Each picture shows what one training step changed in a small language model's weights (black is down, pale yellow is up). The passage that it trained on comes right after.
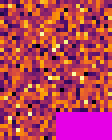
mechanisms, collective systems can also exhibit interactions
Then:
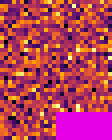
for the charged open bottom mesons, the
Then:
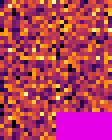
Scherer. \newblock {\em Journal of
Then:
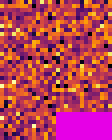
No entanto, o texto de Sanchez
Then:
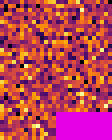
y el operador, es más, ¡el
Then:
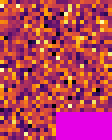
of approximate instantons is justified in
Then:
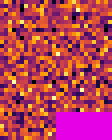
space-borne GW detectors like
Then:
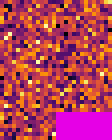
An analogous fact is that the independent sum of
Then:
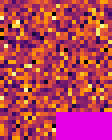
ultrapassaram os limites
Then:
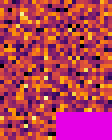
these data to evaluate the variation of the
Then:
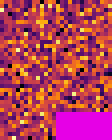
quantify the amount of accretion through Hα
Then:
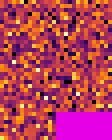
et civique, elle conditionne de
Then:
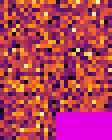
to these insteresting basic blocks.
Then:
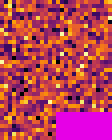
bias shift. In particular we want to know whether
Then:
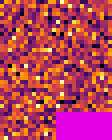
technique \cite{bi2013efficient}. This
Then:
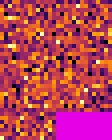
we are studying decrumpling
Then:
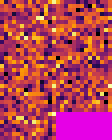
/ В. В. Лазовская
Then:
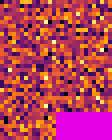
$\lambda_0$ is a wavelength in a free
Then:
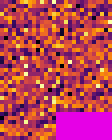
hukum berupa peraturan daerah
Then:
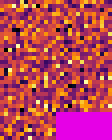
in: If we are taking the free product of two
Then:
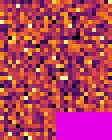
is related to the strong coupling responsible for the
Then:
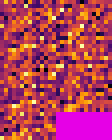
biri hisoblanadi. Tadqiqot metodlari
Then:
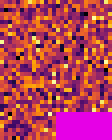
\ln Z. \end{equation} This gives
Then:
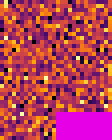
as siRNA except thymine in
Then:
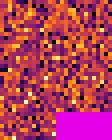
characterized by intact protons and two -
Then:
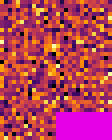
the coupling efficiency into the waveguide mode is reported
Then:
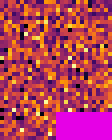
used LUTs to implement edge and pattern detectors
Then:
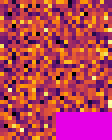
Polyakov loop, |L|, in
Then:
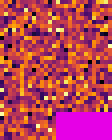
mustaqil fikrlovchi, o'z
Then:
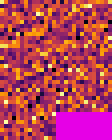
qilish yo'llari 125 Yusupova
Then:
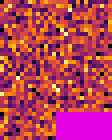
measured HRV time-series and the
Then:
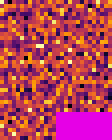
Sec. \ref{disc}. We also note
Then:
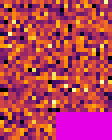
atmospheric detection has been made, for
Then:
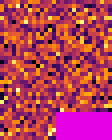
Bunday g`oyalar avvalambor
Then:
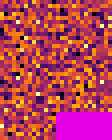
сўзловчи томонидан у билан
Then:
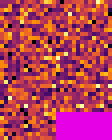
in the 'dark matter' of the
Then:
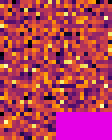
junto a outros pares do Ensino
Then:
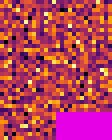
find that for the news identified as the most
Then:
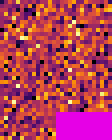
haftasiga 1-2 marta
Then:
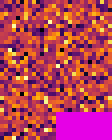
$\alpha$ is empirically set to 0.05
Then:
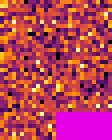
o uso. A maior parte dos entrevistados
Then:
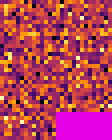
analyse des offres d'emploi de
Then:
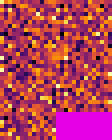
{\bibfnamefont {B.~S.}\ \bibnamefont
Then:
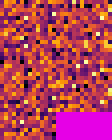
не находят практической реализации.
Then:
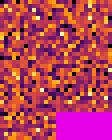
Gao Hang. „Zobrazujem
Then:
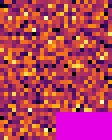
an Einstein -- de Sitter universe
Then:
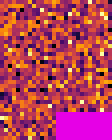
anormalliklari aniqlanadi, ammo
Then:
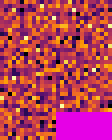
on supersymmetric parameters. The observation of
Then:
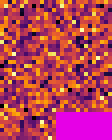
łagodnie i bez
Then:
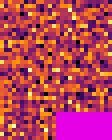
type-$\theta_k$ SUs).
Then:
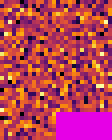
gro\ss e Abweichungen'' at University
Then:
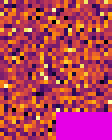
*História, Ciências,
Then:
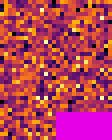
управления предприятием) или внешними
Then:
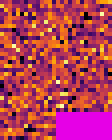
core developers at one of their
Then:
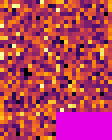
expression Eq., 13 in \cite{1a}.
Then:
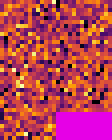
точки зрения современного литературоведения
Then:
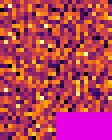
указывает на то, что повышенный
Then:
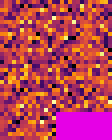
ma'lumot qabul qilishi
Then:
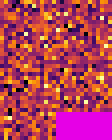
to calculate the lowest orders in multipolar spin
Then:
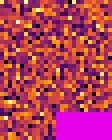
with the induced moments on neighboring lattice
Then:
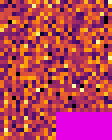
reste la plus importante représentant
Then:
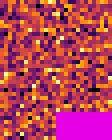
models, namely their lack of sample
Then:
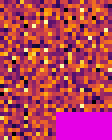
learning agent is to optimize the reward
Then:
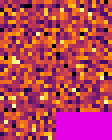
a Teoria da Enunciação e as
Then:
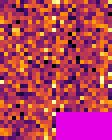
A randomized controlled trial.
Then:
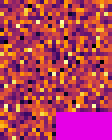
statistical mechanics. Physical carriers of
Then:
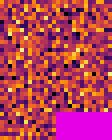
до інтенсифікації процесів
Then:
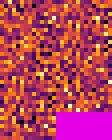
MAOU «SPSH NO.
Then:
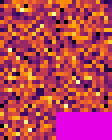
ingliz tilidagi *-er* va
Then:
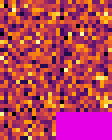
The latter is more compact as it is written in terms
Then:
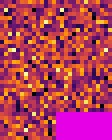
das prerrogativas das políticas
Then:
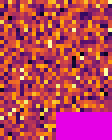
qiluvchi qurilma, televizor
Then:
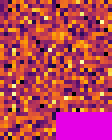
$R_{eff}$ is enhanced more significantly near
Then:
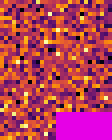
lamentablemente hay millones de zonas
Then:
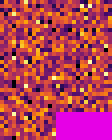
бўлган табиий тизимларни
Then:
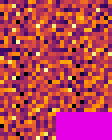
ANIQLASH TARTIBI
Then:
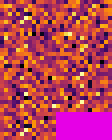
en las que se aprecia que están
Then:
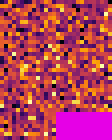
of the articles and for the very fact of
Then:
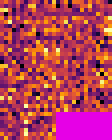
coverage, and so for Epoch 4, we
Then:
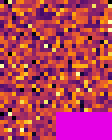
under low incident light intensity of 28.3
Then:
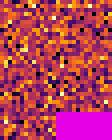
compromiso está asociado con el
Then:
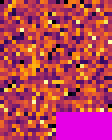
yoshdan bog'chaga qabul
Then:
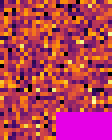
(ratio of the peak again the broad background)
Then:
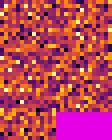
подростков», а для детей всех
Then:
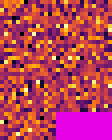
Только весной обильное
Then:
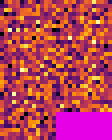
the temp of moving of basic products
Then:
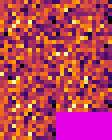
kullanıldığı hale
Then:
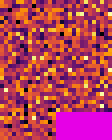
the evolution of the flow-field and flame
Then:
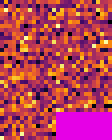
bo‘lishiga yordam beradi.
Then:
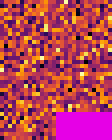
with shear viscosity. This occurs at a
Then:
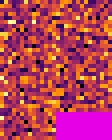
for the HOD modeling, while the {\em
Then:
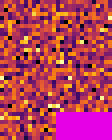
on the particle and sequence type, the FNO
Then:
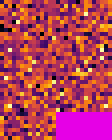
a black hole and the interior of black
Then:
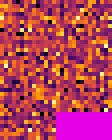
for which there exists a matching occurrence
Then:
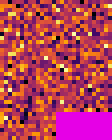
$\le 3$. We select $9$ as
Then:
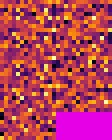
Djamalitdinova Farangiz
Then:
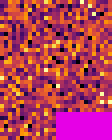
filter line search algorithm for large-scale nonlinear
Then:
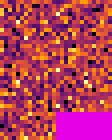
different queries. In contrast, our
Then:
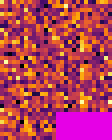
fácil debido a lo complejo y
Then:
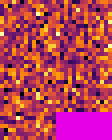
scalar mode and the Higgs doublet looks beyond
